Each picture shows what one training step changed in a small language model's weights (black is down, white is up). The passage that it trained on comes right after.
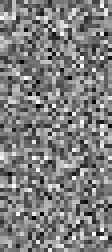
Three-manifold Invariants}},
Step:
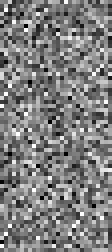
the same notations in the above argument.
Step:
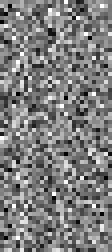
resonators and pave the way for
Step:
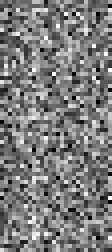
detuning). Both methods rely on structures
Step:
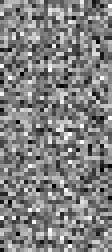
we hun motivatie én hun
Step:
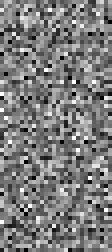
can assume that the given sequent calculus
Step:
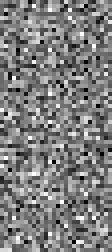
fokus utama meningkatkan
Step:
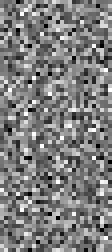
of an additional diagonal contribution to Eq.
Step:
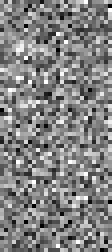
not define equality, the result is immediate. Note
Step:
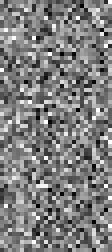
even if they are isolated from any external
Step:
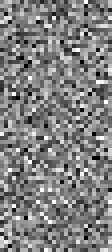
"Ortiqchasini top"; -
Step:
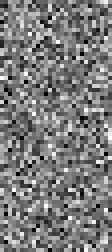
equation $\tilde x^2=(az+b)$ where
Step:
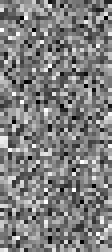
energy generation rate from the hot CNO
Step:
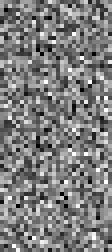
in Paper\,I, those having frequencies
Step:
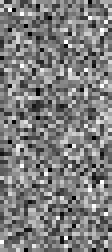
not specified, CFWENO and
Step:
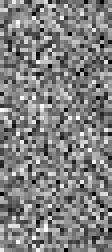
in the spinor (the {\bf 128}). As
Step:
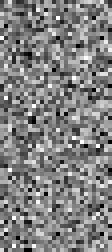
twórczości nie
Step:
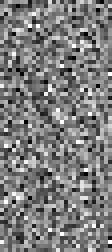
njihovi sumješteni
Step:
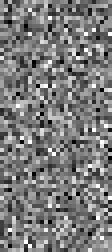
P/\rho$ obeys the following equation
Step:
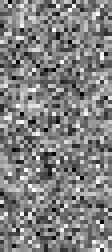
between magnetic and superconducting ordering.
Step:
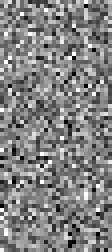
escuela infantil Montessori
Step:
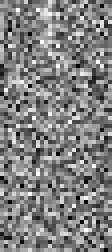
mulai kedalaman 1 m dan
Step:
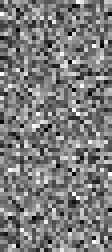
kind of actions play a fundamental role
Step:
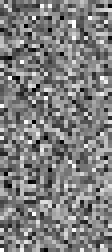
not necessary to say that theory of determinants is
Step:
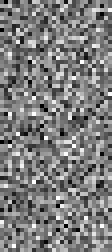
of experiments differ as to position and width of
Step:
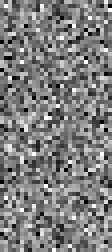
not necessary condition at which a CFG can be
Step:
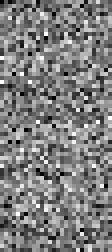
Since then, there has been remarkably
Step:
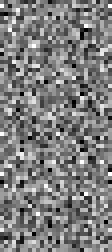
\newblock Sheaves on non-reduced curves
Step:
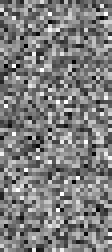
than the inter-group one. Also,
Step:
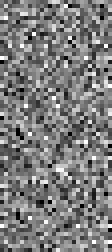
dataset, excluding the highly correlated
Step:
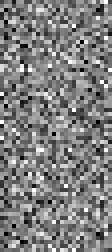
des revenus, au niveau d'une
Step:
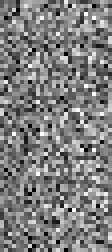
Algorithm~\ref{a:weights} results
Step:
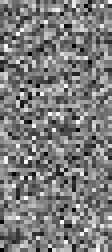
steadily grown over the last decades.
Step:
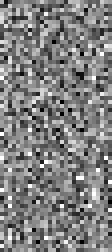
не є абсолютним
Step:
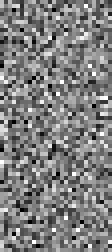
be written using sum-over intermediate states as
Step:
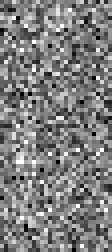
four-dimensional universe. Though the fifth
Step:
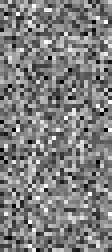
the jet, while $i_j =
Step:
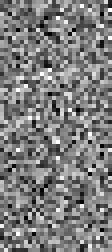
of important systematic effects. In Section I, we
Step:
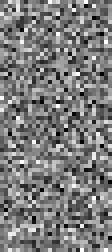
approximation. \label{figladder}}
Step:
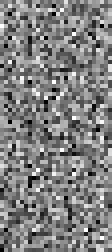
rewriting performance of our scheme compares
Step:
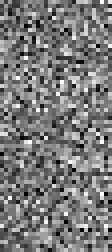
order. First, the process is highly
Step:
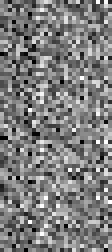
анъанавий молиявий
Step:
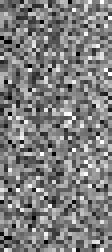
as the novel calculation method to numerically and
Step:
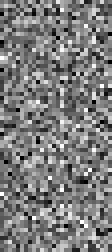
in the Local Nested Approach,
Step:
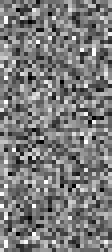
buyurayotgan sayyohlar
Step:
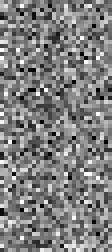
для себя месте ты
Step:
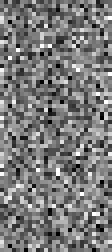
by matrix substitution. Since the two actions of
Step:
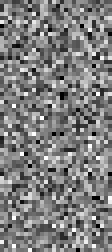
предоставляемых услуг.
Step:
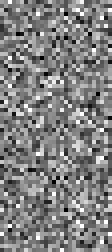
fortement influencés par les humains
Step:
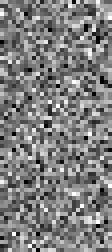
Do Congresso** (ISSN
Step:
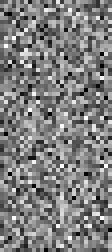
deze inklapbaar is
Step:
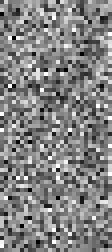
any $A\in \R_+^{l\times
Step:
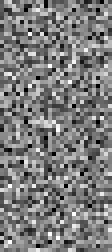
da sua área total fazem
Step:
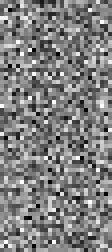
G\,T \end{equation} where $T$
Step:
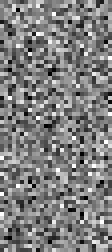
the secondary production rates of several N =
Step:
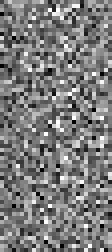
computation in a breadth first interleaved
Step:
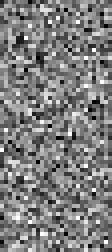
que poseen la frutas. Las
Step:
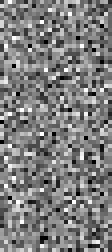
support and warm hospitality during
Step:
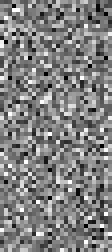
muhitni, insoniyat tarixi va
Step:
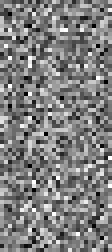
to energy spectra $\tilde{h}^\pm$,
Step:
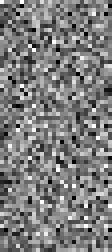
approximation is quite acceptable for moderately
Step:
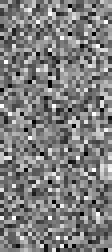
in $q$. A similar fact holds for
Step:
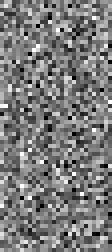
a minimal standard zero forcing set of $H$ of
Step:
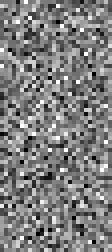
states in $^{29}$Na. The experiment
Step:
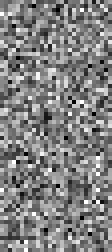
$\sS^{\cat A} \leftrightarrows
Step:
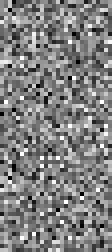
ідейно-образного світу у
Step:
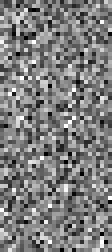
making thus the distinction between the EW and
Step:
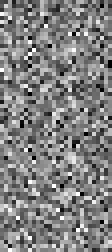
метафору с точки зрения
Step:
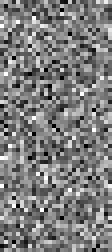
the $C_2 \mathcal{T}$ nematic
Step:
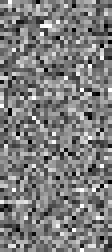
decay of an initial metastable inflation state
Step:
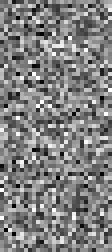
notations, we write $\epsilon_{G, d}$
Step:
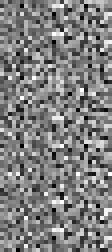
edemememe - Tekerleme ve
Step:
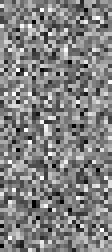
\quad x\in B_{\rho} \wedge
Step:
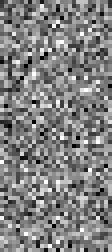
para todas as macrorregiões do
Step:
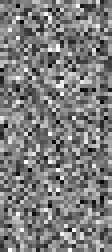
of Algor and Alon. However, in 2005
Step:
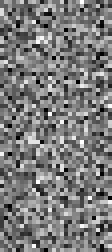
să întrebe ori să
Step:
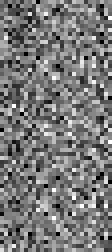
point of view, the key notions of stability
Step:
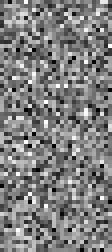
is irreducible and reduced. Now the
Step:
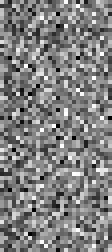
веригата на доставка:
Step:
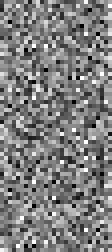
barham berish to'g'risida
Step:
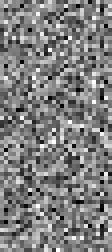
que a informação disponibilizada
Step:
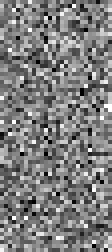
x\to+0, \] with explicit
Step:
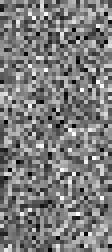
changes and other abberations. The results also
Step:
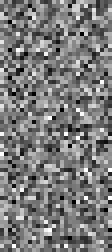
by definition, is equal to the least upper bound of
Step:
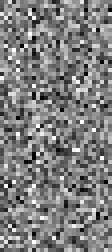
[\lambda \sqrt{n}] \mbox{ ; }
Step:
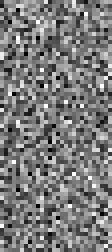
voltage measurements for a stack with the structure:
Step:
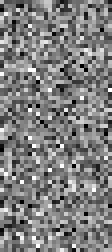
Культурные сценарии как
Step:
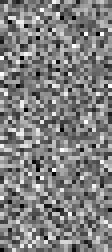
diagonal entries of the $t\times
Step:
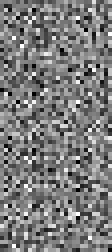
\end{itemize} Note that the above association
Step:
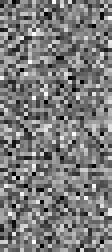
larger square matrices, are asymptotically free
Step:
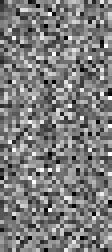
para comprenderme, y aunque yo
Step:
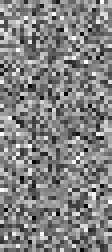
m(1-\beta) \quad , \quad
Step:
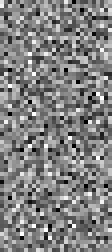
occupied $n=0$ and
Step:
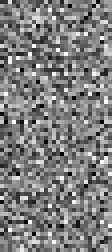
$R(t)$ would just have to satisfy the
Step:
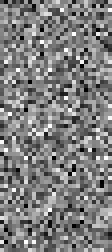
curves of the ground truth $f(z)$
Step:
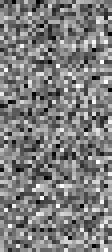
particular, there is a one-to-one correspondence
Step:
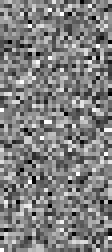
the consecutive RE plateaus also show
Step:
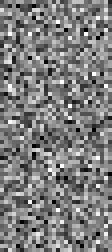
a sua parte, investindo na
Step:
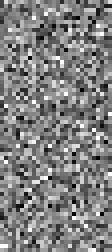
peripheral subgroup of $\pi _1
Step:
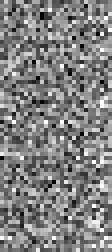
as diretrizes DEFINE
